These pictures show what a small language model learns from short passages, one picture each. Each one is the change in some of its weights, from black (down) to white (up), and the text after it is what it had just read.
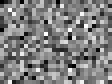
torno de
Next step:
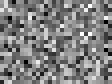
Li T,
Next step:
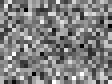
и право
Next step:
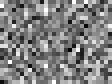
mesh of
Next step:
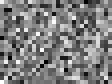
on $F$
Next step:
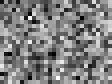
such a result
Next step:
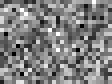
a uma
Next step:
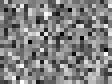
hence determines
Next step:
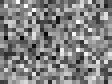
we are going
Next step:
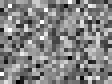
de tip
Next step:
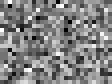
interaction with
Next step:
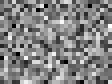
points complexes
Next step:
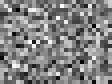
the first case of
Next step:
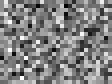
mode in each
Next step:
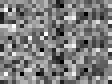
tempos de
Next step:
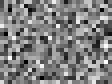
conditions are given
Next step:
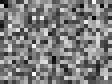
its boundary $M
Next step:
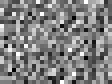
than as a point
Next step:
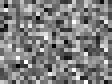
$p$ in
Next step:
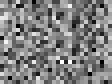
if and only if
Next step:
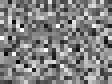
of latitude
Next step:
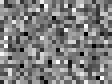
aumentar a
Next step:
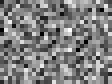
used for. If
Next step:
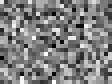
side as
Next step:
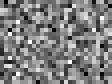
have $\mathcal
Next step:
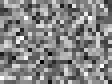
and $\hat
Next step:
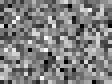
Card (\mathcal
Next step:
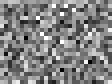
the Coronal
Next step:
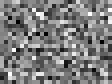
desenhe no
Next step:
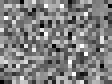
lugar a
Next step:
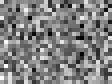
We find it
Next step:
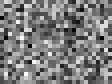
va regional
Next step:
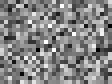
all DM is
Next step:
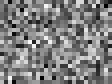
the theory on this
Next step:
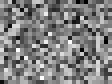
for some singular
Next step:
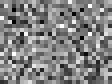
can continue
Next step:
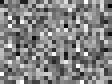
coupled system
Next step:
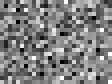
by including the
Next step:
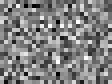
we derive a
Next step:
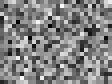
in the general
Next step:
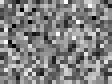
incluye la
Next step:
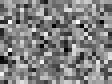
Vega data can
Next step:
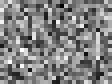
common value.
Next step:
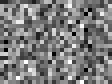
differ from one
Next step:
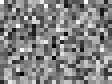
show a clear
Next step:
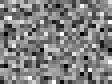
was known to
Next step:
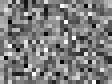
This thesis
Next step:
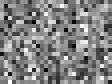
studying the
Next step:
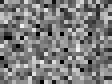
closed operator
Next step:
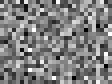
that we have an
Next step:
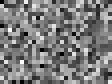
boundary conditions
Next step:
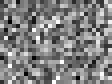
As a set
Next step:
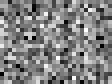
But with general
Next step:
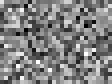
decompose an
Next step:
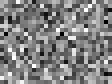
To do
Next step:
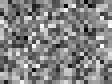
But the
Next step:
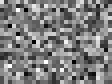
of $X$
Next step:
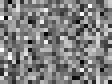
This can be
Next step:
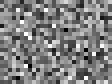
values in the
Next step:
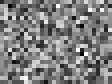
method agrees
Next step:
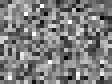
group actions from
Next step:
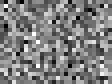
те же
